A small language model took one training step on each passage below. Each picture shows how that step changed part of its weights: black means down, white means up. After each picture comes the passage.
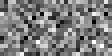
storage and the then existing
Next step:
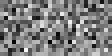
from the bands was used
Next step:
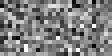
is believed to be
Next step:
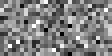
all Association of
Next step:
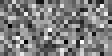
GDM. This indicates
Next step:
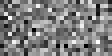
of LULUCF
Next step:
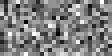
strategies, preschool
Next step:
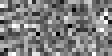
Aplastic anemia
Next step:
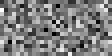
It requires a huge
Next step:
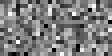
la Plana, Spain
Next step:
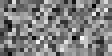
to the cellular one
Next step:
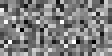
works in industrial process of
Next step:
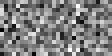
necessitating robust detection
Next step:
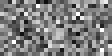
area. MOFPI
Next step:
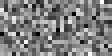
framework in a case study
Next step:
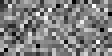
the beginning of a
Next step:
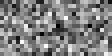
content types: active learning
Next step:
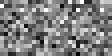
are serotyped
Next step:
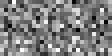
to have shown that important
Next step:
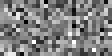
rhetoric and
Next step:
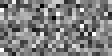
are only accessible through dedicated
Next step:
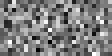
to apply the combination of
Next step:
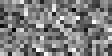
con- ² We use
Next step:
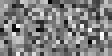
could cause production delays
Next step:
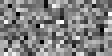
neutral chelates indicating
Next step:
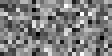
by these two organizations
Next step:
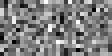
professionals through various channels to
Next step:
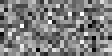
CURVES OF
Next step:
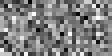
came to replace
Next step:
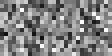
accurately estimate the
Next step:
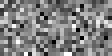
settlement situated in
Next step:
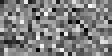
that the kinematic
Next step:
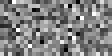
and attainment for all
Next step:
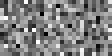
modern scientific literature there are
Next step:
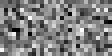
well, they are.
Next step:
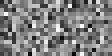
in a laboratory setting to
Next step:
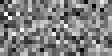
of a sheet electron beam
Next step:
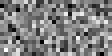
vocalization sensitivity emerged
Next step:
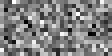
grade. The solvents
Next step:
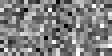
. Based on the statement
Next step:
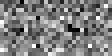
article, we analyzed the
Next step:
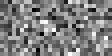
and mechanisms, which excluded
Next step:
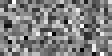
to develop decision tree
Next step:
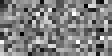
the environmental impacts using the
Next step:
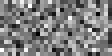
low and speed range was
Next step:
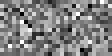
score. Results: The
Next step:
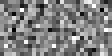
showed that the age factor
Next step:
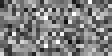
the readiness to independently
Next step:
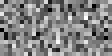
contamination in the aviation
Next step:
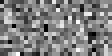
implies that these respectful
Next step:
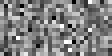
will have access to participate
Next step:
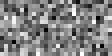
explanatory variables, whose
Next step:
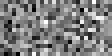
and designed the experiments:
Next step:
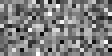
Med Cardiol*
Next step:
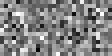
that need to be
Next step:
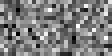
Maya', where modeling
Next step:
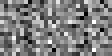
carbon dioxide
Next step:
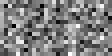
have precise control over environmental
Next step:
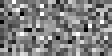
in t of degree
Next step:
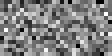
attractive. The purpose
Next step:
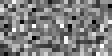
and Small Business Development
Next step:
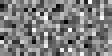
the field of science management
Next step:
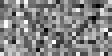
also show a significant correlation
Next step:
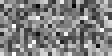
prioritists is taken
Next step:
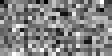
expenses; existence of
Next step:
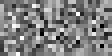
mortality rates [19].
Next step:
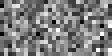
wall It can be
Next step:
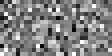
of Respondents
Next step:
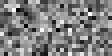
assess AEP based
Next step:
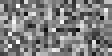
moderate predominance of
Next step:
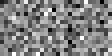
that diabetic
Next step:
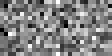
different departments within
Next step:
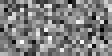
However, is it present
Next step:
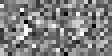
route (see figure
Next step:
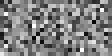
in the reactor
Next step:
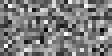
and also existing internationally
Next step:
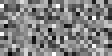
Service, Content as
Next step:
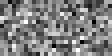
subsequent annealing at
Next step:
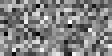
compete two times per
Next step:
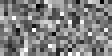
these months was approximately
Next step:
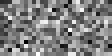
of infection, treatment,
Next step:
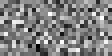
the notion that
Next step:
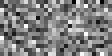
depends on what life and
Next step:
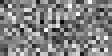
students (10 arts
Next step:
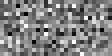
amount of emission at
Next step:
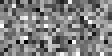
order to obtain high
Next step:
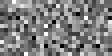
list 1, volume
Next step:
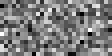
a sea of data containing
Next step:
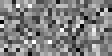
ones that Group 2
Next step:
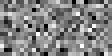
towards their desire to
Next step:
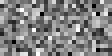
fourth branch
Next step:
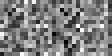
The above table and fig
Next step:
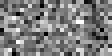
analysis will show that the
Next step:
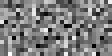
Sohail &
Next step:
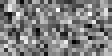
children with developmental
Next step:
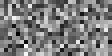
data of different sources and
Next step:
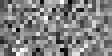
the time being, if
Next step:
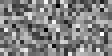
your identity will be
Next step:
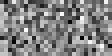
derived from the evaluation of
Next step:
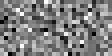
acid. In the case
